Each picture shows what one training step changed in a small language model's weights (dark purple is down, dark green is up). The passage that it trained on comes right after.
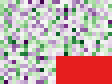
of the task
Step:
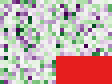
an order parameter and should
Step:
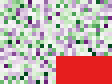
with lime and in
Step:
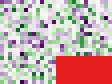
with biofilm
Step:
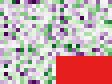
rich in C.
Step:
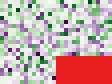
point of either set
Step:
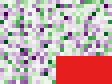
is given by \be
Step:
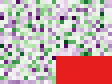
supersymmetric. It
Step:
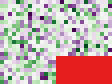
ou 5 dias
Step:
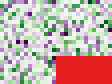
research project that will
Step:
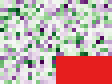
convierte en un
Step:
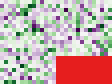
research is focused
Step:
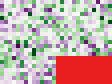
Hasan, A.
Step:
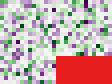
to the kaon
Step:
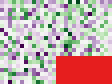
well known that for the
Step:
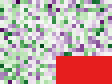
extreme the initial
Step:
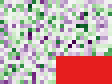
не лише
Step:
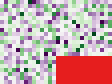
bir olayı
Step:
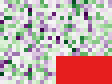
explicit or potential
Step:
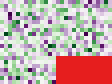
$B$ are stated
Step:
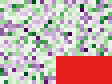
study was conducted on
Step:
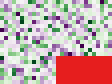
de la Faculte
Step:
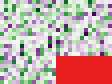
Sokoto in
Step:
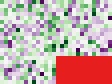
сравни с
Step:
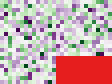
the assessment of research
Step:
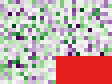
a teoria.
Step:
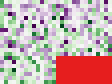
e oferecer
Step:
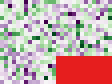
PEO chains
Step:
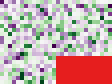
pour assurer
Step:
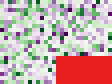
concatenated them
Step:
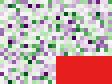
minimum opacity
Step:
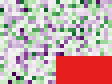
use a single ring or
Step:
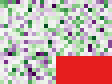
the cone-like
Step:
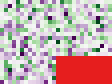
are part of group A and
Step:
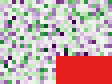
minutos, nos
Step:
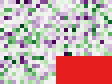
(6), such as
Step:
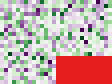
by \begin{align}
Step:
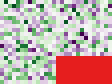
ou região
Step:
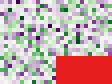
[8] This notion
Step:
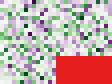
the orbit response
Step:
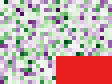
in the radiation
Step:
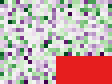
Cezar, o
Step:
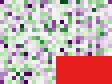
essential features
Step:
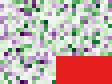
environment or a
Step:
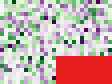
notable example of a
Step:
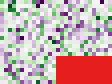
degeneracy and
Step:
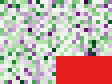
como objetivo
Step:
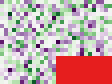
by the loss of a
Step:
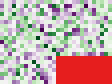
Appendix 4
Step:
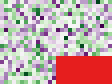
normal distribution. The
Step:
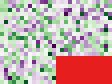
the FPM for three
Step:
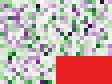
as the automation of
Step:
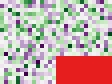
introduces the model and
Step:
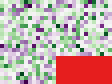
other computers around the
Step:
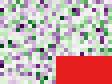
{\it excited}
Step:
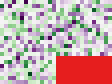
game proceeds
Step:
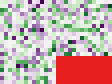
of a flow through
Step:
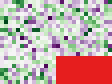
makes them more
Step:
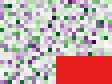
reflete as importantes
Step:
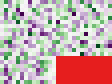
at the intersection of this
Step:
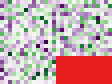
ega bo'lgan
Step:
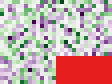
- Databases and
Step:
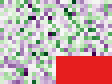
can be described with
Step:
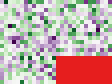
prevalence rate of
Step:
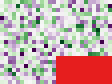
do you and your
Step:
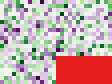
between players,
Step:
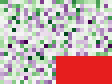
type of activity,
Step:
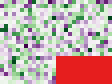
dentro de sua
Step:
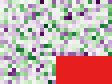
presents new results of a
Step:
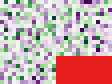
angles closely
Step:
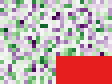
diagnosis of
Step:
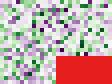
high reliability due to
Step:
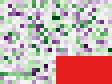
thereof) nor its
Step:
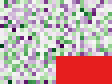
il travaille
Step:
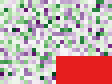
these graphs are
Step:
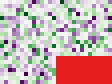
nodes in the
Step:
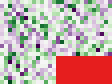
adaptive capacity
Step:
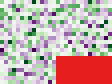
different conclusions.
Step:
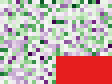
system of particles that
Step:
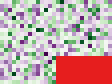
sight has one one of
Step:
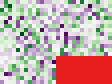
also have higher entropy
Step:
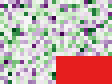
social workers can organize
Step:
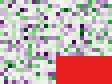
We present a finite
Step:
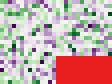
but Lucy”
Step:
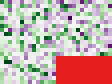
da doença e
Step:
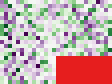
from a combined interaction
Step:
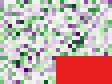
es una respuesta
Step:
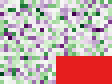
We assumed that there is
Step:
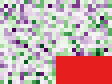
all learners; -
